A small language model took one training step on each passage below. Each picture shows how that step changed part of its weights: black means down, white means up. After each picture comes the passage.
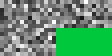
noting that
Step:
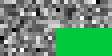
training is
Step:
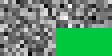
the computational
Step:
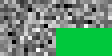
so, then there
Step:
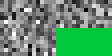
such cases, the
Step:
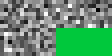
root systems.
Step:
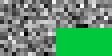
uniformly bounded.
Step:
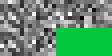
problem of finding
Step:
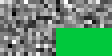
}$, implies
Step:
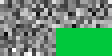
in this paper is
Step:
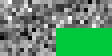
Now, we
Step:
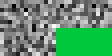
way {\it the
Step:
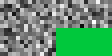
to the proof of
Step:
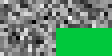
on which the
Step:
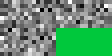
thinking of
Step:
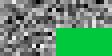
proved that the
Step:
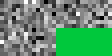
up to isomorphism
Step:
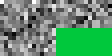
and unitary
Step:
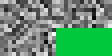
the sum is
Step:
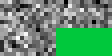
The case of the
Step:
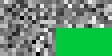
an element of
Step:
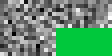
{The homotopy type
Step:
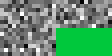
One could
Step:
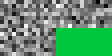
locally compact group
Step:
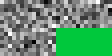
we will see that
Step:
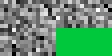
the probability
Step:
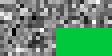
I called the
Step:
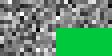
The error equation
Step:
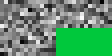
and a fixed
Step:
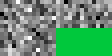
other cases.)
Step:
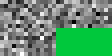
$x \to
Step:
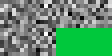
given in equation
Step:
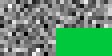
only if there are
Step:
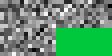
estimator to be
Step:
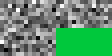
that \[
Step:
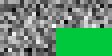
result for the
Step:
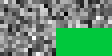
the boundary. If
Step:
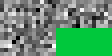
S' \to
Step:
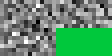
the determinant of
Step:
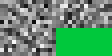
for some element
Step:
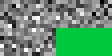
of directional
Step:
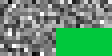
finite collection
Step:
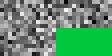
defined with random
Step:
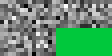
for any such
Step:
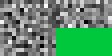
as {\em
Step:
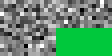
maximal degree
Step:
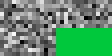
0 \right
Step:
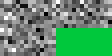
If $k$
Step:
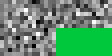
having even degree
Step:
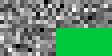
obtained a system of
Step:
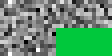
the classical
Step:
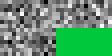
Consider the
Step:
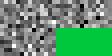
its approximate
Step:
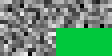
are equally
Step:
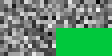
negative for
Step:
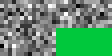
For any cut
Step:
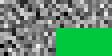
which has the solution
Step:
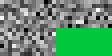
of any sound
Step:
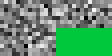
the maximal open
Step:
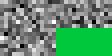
$$ \item the
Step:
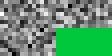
signed measure.
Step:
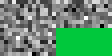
this is one way
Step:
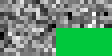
case is, that
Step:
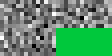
clear from the
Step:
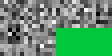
an almost
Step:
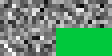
for the class of
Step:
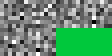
item is
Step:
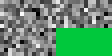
can be bounded,
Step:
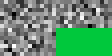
a unique solution
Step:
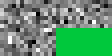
may look for
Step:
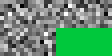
where the sum
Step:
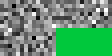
sums of two
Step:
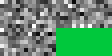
$L$ is
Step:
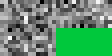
X$ holds by
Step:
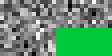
indicator the
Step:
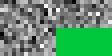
the packing
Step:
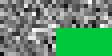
lattice can be
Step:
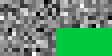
of the common
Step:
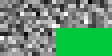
state are not
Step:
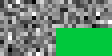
5$ and
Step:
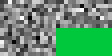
plot that
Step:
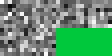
The claim follows
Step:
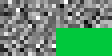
Here is a
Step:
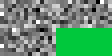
light of
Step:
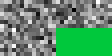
are equivalent:
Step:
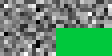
now follow.
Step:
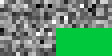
k r +
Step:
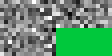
a coin with
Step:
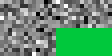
of the proposed
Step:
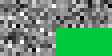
} In this
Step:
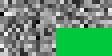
a base and let
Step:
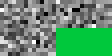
assertions of
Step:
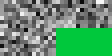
and dots denote
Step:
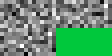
to a different real
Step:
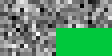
case. \\ For
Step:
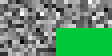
and $\left|
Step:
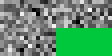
can define an
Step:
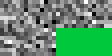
not going to
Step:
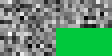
The latter fact
